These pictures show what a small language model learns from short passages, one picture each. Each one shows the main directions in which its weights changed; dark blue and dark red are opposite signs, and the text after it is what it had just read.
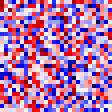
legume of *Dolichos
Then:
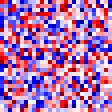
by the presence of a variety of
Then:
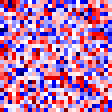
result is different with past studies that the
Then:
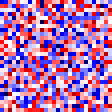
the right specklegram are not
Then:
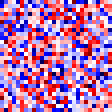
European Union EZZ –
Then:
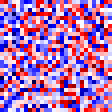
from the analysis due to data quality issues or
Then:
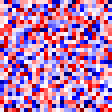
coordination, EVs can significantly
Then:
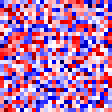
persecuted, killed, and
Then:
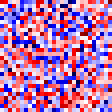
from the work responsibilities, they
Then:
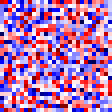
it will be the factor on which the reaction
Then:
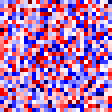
additional phrasings that often must be
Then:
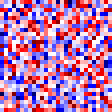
values. SASE+ was developed in
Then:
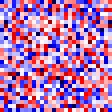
chain. The innovation and knowledge developed
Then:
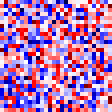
had refined task scopes,
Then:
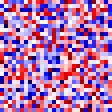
who reported the crime, on the
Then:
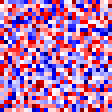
of charge balance. One of
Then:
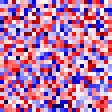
legal recognition. Further, they
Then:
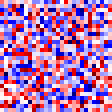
demanding conditions of an external
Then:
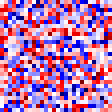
individuals for clinico /
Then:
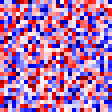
preventable and strongly linked
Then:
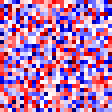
both men and women towards the
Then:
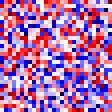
available upon request only for research
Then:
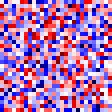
to be the world's third
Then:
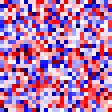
and subsequently after birth:
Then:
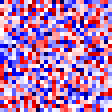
a widely available test which is usually
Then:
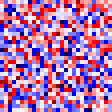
Vitamin B12 deficiency
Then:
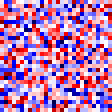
The proposed grids were tested with data
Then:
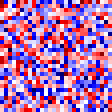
Columbia University's
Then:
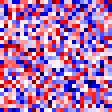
m [1]. Atenolol,
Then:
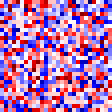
frequency. The arrival time for
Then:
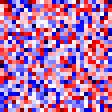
that has to be suffered in
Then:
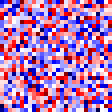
is compared to the same word of all other
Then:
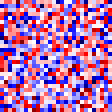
the genus *Candida*,
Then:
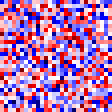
existing systems, this could reduce the
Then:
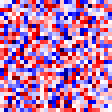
The death of the former president
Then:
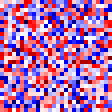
ducts, microbial involvement and
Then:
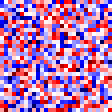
science depends on a complex interplay
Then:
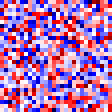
finite Zhou, Deng
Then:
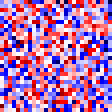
Engineering, Universiti
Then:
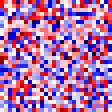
religious specialists: –
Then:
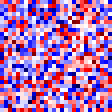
a percentage grain weight
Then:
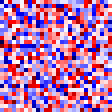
These included idebenone, a
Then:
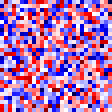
to ensure the quality of higher education is
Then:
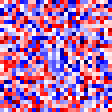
let *distance* be the number
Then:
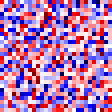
for sensing applications. Figure 8 shows
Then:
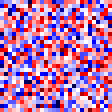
other hand, extend the application of basic
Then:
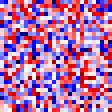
7.69%, respectively).
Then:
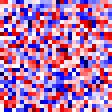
OCH_2Me) and
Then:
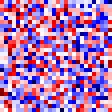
piezoelectric transducer
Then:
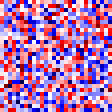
pulmonary permeability
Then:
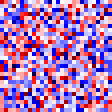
between village governments and communities can
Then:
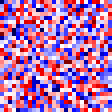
sector specialists to relieve the
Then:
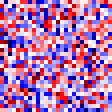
to trace the origin of a
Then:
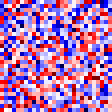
high thermal conductivity and large current
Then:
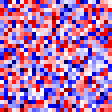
Irmela Zentner
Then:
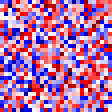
presented through key aerodynamic
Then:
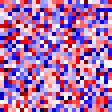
their first visit, inviting them to
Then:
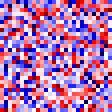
skin rash in 75% of the
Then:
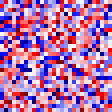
This project has received funding from the
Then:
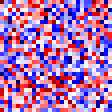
from P₃T₁ treatment
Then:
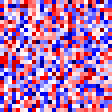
data collection. A.R-S,
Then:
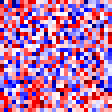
loaded by bending and axial
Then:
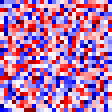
been implicated in the responses of
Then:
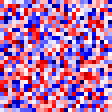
Chart-5a, b, c:
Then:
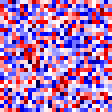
minimize the delay while improving the
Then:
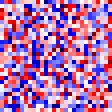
Agricultural (re)use further
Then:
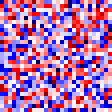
length of the elytron by
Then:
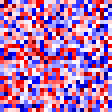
to insure the systematic operation of
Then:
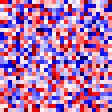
likelihood of extreme
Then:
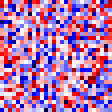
mitigation, adaptation and
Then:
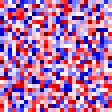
The director of local must operate
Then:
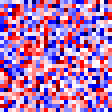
but also build close ties to the
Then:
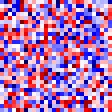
is very important for detecting and
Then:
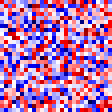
(or application) clearly explained Yes
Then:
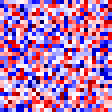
mastering new systems. This was
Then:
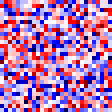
stake has consistently declined in
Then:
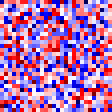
of null hypothesis at
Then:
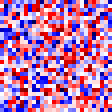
multi-functional transient
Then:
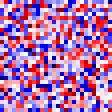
emphasizes the relevance of
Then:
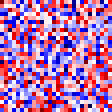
culture strengthen the use of
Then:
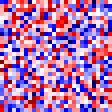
it works to find the best metric
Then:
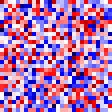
80 DAT at harvest
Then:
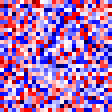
ambivalent and complex stance
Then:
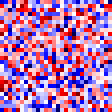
significant difference in the level of knowledge
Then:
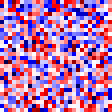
meaning of their personal and social
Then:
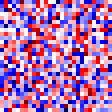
trigonometric form of the generalized
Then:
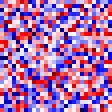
Kennedy, D.;
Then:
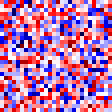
P_{KA} from the period
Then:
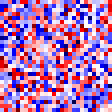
Maduwe Karang
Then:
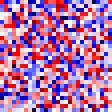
picture book imply all the
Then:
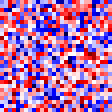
from Australia Roger
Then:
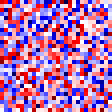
so the actual number of individuals exposed
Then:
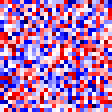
as short fiber, long fiber,
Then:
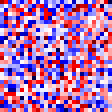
the effect of corporate governance on
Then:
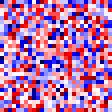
constraint concerning the
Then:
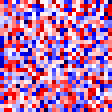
internal porosity. It also may
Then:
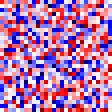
Teacher education curriculum may
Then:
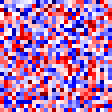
first time. Adult habitus,
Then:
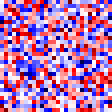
BV. The remaining authors
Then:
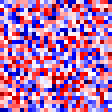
higher zinc levels are correlated with
